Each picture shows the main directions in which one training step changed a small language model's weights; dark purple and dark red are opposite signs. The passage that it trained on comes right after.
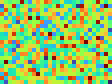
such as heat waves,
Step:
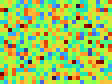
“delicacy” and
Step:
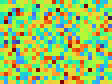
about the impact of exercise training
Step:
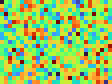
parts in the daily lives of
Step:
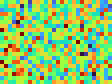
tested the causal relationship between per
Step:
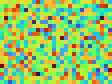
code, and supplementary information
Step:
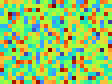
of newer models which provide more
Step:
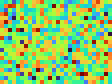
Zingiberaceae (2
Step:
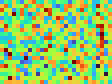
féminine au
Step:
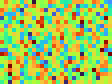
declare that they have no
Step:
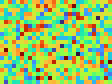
and the Development of Astronomy
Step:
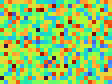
of the standard drug solution into
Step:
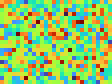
Comparison rationale.
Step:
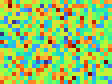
of SimaPro's LCI
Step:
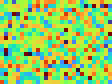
in the fatigue threshold and
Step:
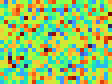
scoring methodology based on a statistical
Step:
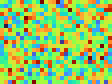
contaminated surface. Conclusion:
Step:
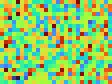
*Applied Mechanics and
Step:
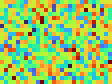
their evolutionary adaptations to
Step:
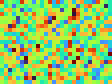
head could have been a reason for
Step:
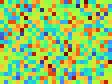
resurgence of the working class.
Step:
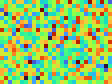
Extrusion Prediction
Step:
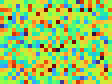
the Business Scenarios and some
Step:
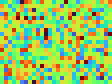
Internet and European languages also
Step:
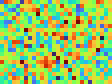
particles. 1 Introduction
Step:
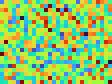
the environmental laws ineffective.
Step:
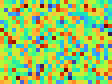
at different pH and (4)
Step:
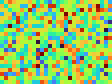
of the adhesive were manually
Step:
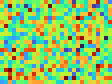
1.141$) revealed a significant
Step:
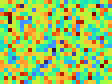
To compare the continuity and
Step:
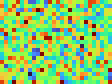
analytical perspective: - a.
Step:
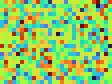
Corona Virus
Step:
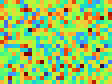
flask. The contents were
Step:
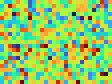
longitudinal resonance
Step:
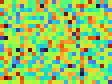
there could be a situation in which a
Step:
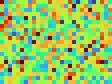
scores without boosting from
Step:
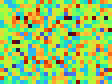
Then, in reducing
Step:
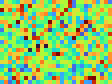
poor happiness index ~
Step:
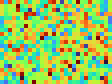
construction of the final document.
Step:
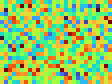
this factor is the main cause, others
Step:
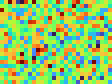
divided into the following sections:
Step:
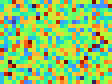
Bangladesh** CAPITAL
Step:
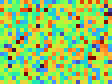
or declining within your group over
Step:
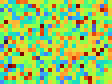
Portugal. However,
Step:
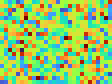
19.6. This shows that with
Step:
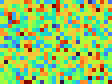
of the difference between knowledge that people think
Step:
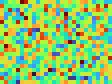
of Boltzmann
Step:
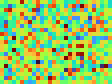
arpeggio sequence and
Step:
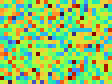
shown with equation(11) in
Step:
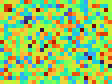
related to tonality. To this
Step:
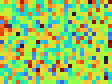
adders operate at subthreshold
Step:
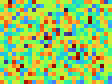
chassis to capture
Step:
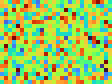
nanoclay in 2
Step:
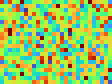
2012 questionnaires were sent to
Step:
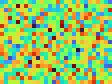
conducted our experiments using a 27"
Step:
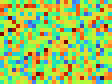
a person from taking metformin.
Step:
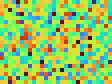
intra tympanic
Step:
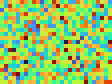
physics, engineering, and other
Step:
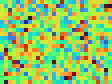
The release of the primary nature of
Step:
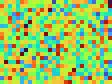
Committed employees think that organizational problem
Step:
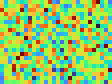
turns them into personalized language
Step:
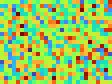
developed countries.⁷⁵ Nigeria can
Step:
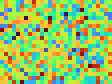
dimension is a balance between the vertical
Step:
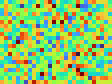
extracted components are mainly due to the
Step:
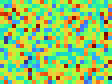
new technique will lower the thermal residual
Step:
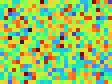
(De Bona,
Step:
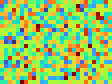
a university laboratory. This
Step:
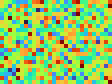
selecting appropriate terms and syntactical
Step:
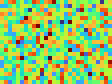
or geometrical demonstrations
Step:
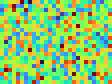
concrete. From Rome,
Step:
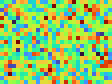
column (case 1),
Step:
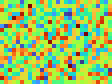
been gained from research focusing on
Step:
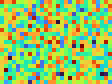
investing in the field of
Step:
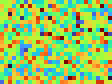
Power Distance measures the extent to
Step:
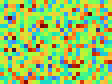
retirement plan. In another
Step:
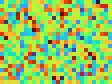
experts in food sector were
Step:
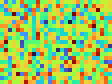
on providing special discounts while
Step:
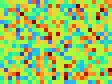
cosmetic. The questionnaire also
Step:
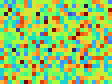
sweet beverage did not increase
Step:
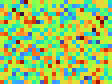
slow scan axis is
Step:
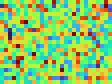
The antibiotic activity of
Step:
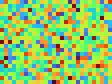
traits. It is determined by all
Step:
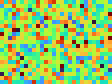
to escalate privileges
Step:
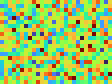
to (l)). Incident
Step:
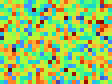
the critical and important factors in the online
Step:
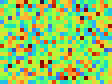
management. For on-line reasoners
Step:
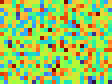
organizations are taking the following measures to prevent
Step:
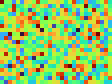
not (Berger,
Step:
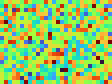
pyrrole to
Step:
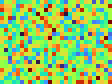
the brand identity of such companies
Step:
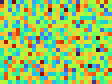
integrated interviews. The grand theory
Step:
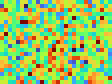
Special Education Teachers' knowledge
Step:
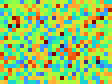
latter are discussed in detail.
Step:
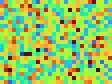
keeping the faith and
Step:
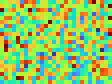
while general causes include rickets,
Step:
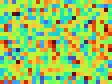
in the development process is to establish the
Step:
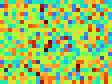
education 64 16 Primary
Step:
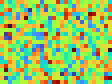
will certainly benefit the decision
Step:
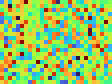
studies often lack rigorous design
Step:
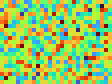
ritualised or symbolized
